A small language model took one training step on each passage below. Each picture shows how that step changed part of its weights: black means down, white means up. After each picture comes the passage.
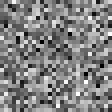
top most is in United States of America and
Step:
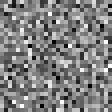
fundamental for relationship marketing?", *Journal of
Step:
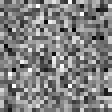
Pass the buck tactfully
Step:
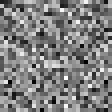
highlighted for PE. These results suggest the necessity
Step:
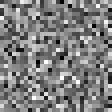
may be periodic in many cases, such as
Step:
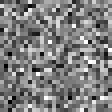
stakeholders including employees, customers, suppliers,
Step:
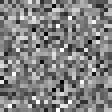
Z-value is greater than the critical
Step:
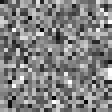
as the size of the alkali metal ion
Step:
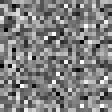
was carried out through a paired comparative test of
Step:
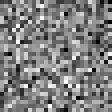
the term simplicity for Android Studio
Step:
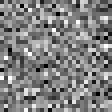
output of the softmax layer. Finally,
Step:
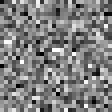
in BTBU integrating new technologies such as
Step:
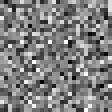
those having end stage renal, liver failure or
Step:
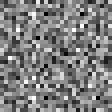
of these hairs have fully formed and come
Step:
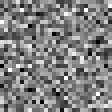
evaluated the effectiveness of traditional treatment for DFS
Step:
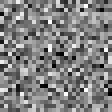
business and pleasure. IV. RESULTS The
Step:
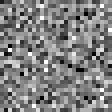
the importance of access to quality healthcare for the population
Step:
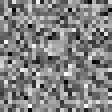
D, and E have been parameterized. This
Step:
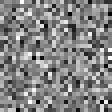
rock armour groynes at the
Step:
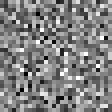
similar to human cells (Houšť
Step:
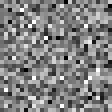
soft set for the given data set; -
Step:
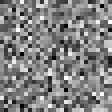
the happenings around them. They think the
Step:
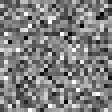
impacts of dark patterns on mental health and digital
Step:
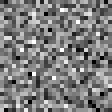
of the nursing profession. However, the increasing representation
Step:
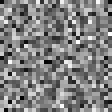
and dynamic virtual environments that provide successful performance and interaction
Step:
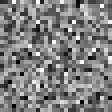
in section 4. The construction of n th order
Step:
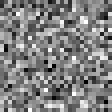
twin and 2 case unscarred
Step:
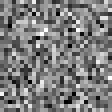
becoming a popular consumer market that many travelers
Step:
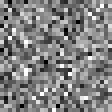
Trans. R. Soc. Lond.
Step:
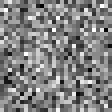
literature and universally dispensed to such
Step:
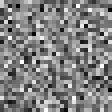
economic work. Investigations have shown that with the
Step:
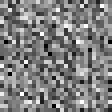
Circumarctic Treeline
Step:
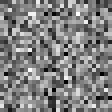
of Freudian psychology, Eastern
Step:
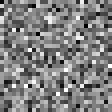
traditional method [18, 19, 20].
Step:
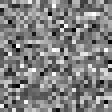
covers more aspects of a data product, we
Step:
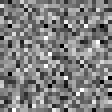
significant difference in the mean achievement scores of students
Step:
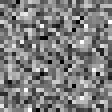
Introduction Composite materials play an important role in improving
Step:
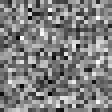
the model Y_{103} the points
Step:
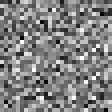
awareness of the administrative and management effort involved in the
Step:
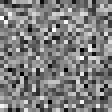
reveal that participants with higher levels of engagement demonstrated higher
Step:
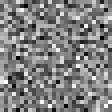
procedure which provides a low-pass filter characteristic
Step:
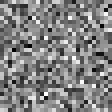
and histograms following input of data.
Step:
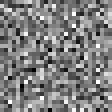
determinate all the coordinates of all the points
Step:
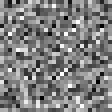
The resulting crystals were dried under reduced
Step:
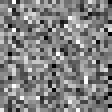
A., & Kalanthroff,
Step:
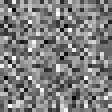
A. (2018). The Future of
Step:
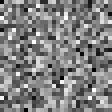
formulate effectively commodious strategies and policies in
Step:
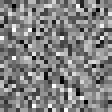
18 The temperatures at many locations of the fins
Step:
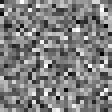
many biological processes. Many studies have shown that
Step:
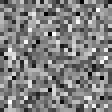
of a Working Student The participants cite
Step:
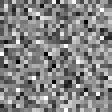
= true) -- country : string
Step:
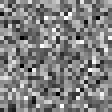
sources. One source we have used to finance such
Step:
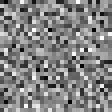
via interviews with teachers and students. Two different
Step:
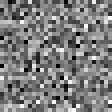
case of LGBTQAI+
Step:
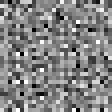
personal data and respecting your privacy and your
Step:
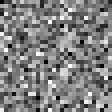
ratio and enhancing mixture formation to enable operation with
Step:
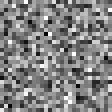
food with the aim to improve the growth of
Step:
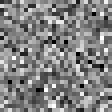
development of beneficiaries of IDP village
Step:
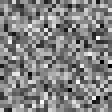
sheets document for indicators with values; and in
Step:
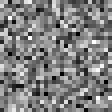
phantoms. The results obtained show that the
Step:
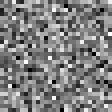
low mobility. Otherwise in reducing environment conditions
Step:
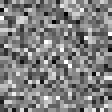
were evaluated by means of image quality assessment metrics,
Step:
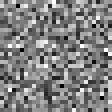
an initial loading dose of 1 μ g/kg
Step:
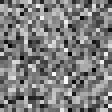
what systemic role circular economy processes can take
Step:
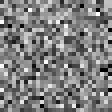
two main components: protein supply, including
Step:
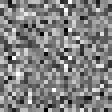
Study: The work took place at the
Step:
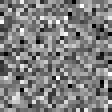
one controller node with PD control algorithm as shown
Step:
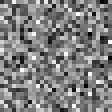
and dimethylmercury as described
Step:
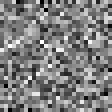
application of high resolution over the investigated network. The
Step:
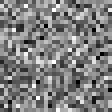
traffic congestions which in turn hinders
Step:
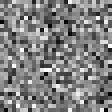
at 2° angles. Dried powder
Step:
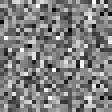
of chalcopyrite. However,
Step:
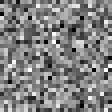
books, especially self-help and
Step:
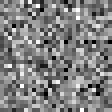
5.0 Industry could, if not
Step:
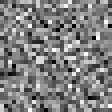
toxic species mentioned in the clam production zones
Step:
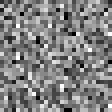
students to develop every day and professional speech, active
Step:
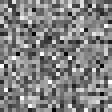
B – Desert & Succulent
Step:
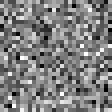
adsorption of copper is increased from a solution
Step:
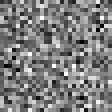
the non-beta risk) for each window
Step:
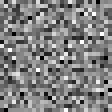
decrease in extraction, the decrease being in the order
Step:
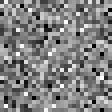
output signal must be conducted to convert the
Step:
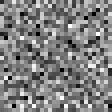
that their livelihoods are directly
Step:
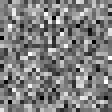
scarcity, evoke mechanisms whose
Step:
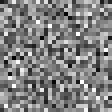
and entrepreneurial studies** has accepted your
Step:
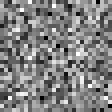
at 30°C . The downstream pressure was
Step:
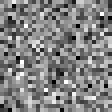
sides). Thus, contact C5 was added
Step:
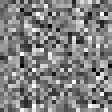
be seen to mark consistently and accurately across a
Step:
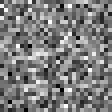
changes, and developing effective management and mitigation strategies in
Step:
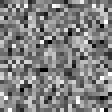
harmonic distortion rate of phase 2 during activation
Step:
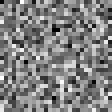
a land manager and land adviser, including
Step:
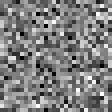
semantic compass labels, which is essential for
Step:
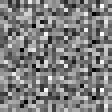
Abstract: Data Management Plan (DMP)
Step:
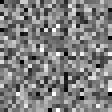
option to work from home for some working hours.
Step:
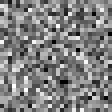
culture during the second visit of the child to
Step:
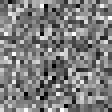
Figure 2: Flowchart for effective Soil
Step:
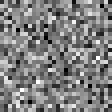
relationship between Entrepreneurial traits and
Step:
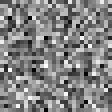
and privileges. Nakpodia
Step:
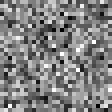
abattoir to investigate the prevalence of
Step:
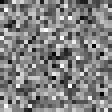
from radiography: a review Nur
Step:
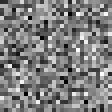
their leaves, indicating oxidative damage. However, selected
